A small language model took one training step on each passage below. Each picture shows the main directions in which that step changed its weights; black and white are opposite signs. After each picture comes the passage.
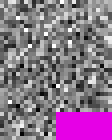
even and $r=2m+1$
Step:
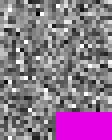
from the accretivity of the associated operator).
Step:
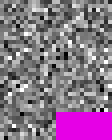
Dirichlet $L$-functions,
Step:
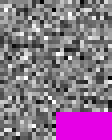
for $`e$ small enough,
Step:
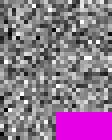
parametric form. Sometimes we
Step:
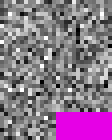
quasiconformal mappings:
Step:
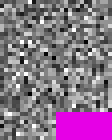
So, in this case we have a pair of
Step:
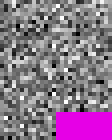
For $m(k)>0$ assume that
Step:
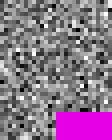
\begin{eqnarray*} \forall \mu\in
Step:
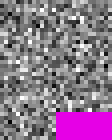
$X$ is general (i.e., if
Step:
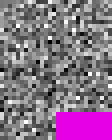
(\ref{characteristicE}) is
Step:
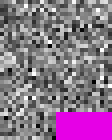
field $s$ is orthonormal with
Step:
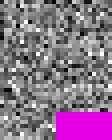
{\em Conformal Field Theories and
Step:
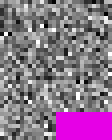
$\mathcal{F}_\delta$ be the
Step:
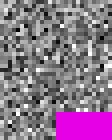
question becomes reasonable of
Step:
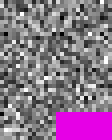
we select a support set of size
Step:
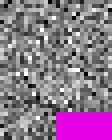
= x^n$, then it is clear that
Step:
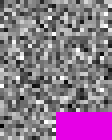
\begin{aligned} \langle \frac{\partial
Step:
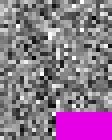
coefficients $C$, $a_l$,
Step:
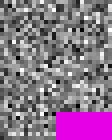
with a projection function $\pi_P$ which
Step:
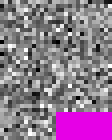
used directly. To address the
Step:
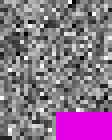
We orient these lines as $\bd
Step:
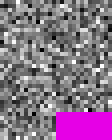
outcoming) vertex of $h$. If
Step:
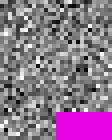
proved that there is an infinity of
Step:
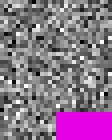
by Ruan \cite{Ruan}
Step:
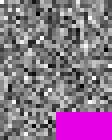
reductive group $G$ as well as
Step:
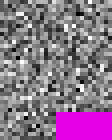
also be proved using an explicit presentation
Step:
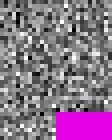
modelling the forbidden production
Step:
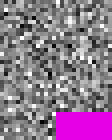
\\ \max\left( -2\alpha
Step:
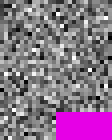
connection. If $\mathbb{W}$ is an
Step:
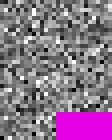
in the balance of momentum
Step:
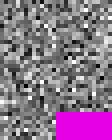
as in the previous case lead to
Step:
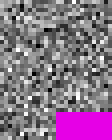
fully controlled by the control module that
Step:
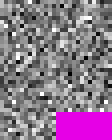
{{\rm (Kurihara
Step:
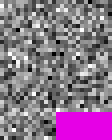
be partitioned into $b$ sets
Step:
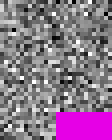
spectral subspace corresponding to $\mathcal{E}$
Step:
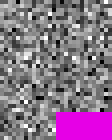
exponential function are used to introduce elements o
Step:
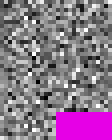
presented} preconditioners for
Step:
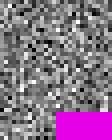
so that any subset of $H_{4}$
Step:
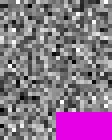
posteriori} information
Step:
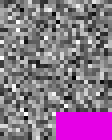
bodies and Banach space
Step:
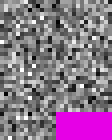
1. } We first consider the case of the
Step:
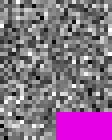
two-bridge knots
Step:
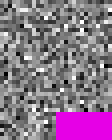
any point of a translation surface,
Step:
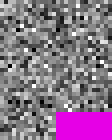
order $<512$, one having order
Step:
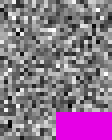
semi-group of Walsh's
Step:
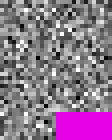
a metric space or a totally ordered
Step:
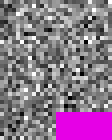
then every union of connected components is a
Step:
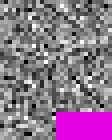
in Lemma \ref{normlap} and a
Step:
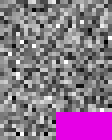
\phi_{\ud \oplus \Pt}
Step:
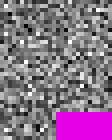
\\ ^{\epsilon\rightarrow 0}&\rightarrow&
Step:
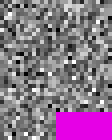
power-mean inequality is equivalent to the
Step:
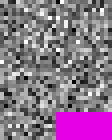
obvious cases we may omit the
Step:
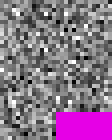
the corresponding tabloids associated with data in
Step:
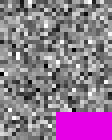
a vector is to contract its ${\bold
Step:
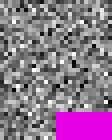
to the category of graded vector spaces.
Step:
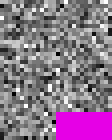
lines \amy{ plot the functions
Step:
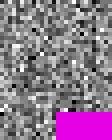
is, \eqref{equiv-cond}
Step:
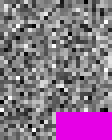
We next use this classification to enumerate
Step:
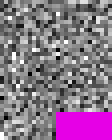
close. The test provides an
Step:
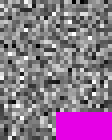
two distinct vertices $a, b
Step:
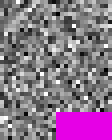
Young tableaux $T$ such
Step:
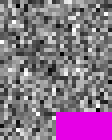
versions of the counting processes
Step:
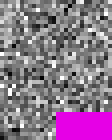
Helmholtz equation across
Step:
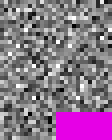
in the variance asymptotics for a
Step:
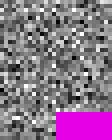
a torus bundle over $B$
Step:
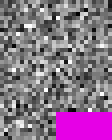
proper subvariety of the variety of
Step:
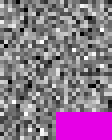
denote the set of arcs corresponding to a set
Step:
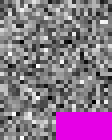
manifold and a reduced connection may be defined
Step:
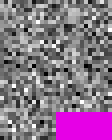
as any computed steady state, will
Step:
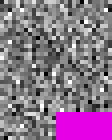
\label{sec:in:plane} The
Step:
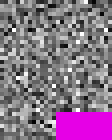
u\rangle_0. \end{align*}
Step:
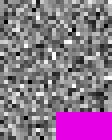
Andrew Casson in
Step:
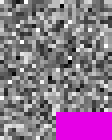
Given a simple $A$-module
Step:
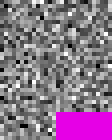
via convex hull operation. In
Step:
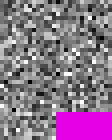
property.) We can easily
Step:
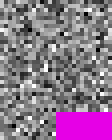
are generated. The tables show that the
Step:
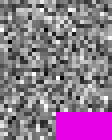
i})_{i}$. Let $A\subseteq
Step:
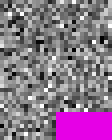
that the induction theorem only makes use of
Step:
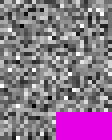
dy_{i_2}\wedge \cdots
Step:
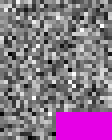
if $M$ is an inner model,
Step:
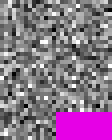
eigenvalues, which determine the gap
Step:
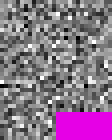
identity matrix of the same dimension. For
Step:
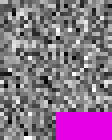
find \begin{align*} \gamma &\sim
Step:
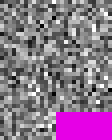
\end{align} The material is
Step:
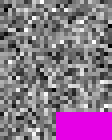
for this $\eps_1$, and $n$
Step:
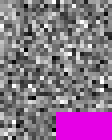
$\G'$. Then: \begin{enumerate}
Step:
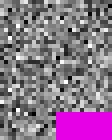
L}^{(0)}$, we have the analogous
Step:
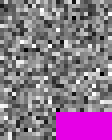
degree one and is a normal ring. It is
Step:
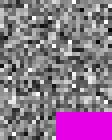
on the bush. \smallskip
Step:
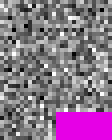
two entries in the same column of
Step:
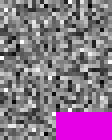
$j\geq 2$. We then set
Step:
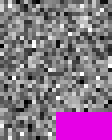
coherently oriented relative to
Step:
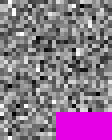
theorem \cite{Benson93}:
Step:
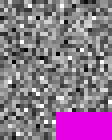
a large distance $R \gg 1$, such
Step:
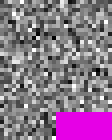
,\in ,\lessdot ,M_\alpha
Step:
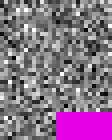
can give the edges of $K$ a
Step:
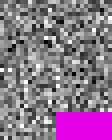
\forall g \in D(\Q)\}$ is
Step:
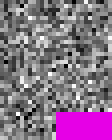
non-ambient isotopy in
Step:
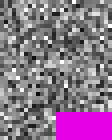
simple zero at $s=1$, and the following
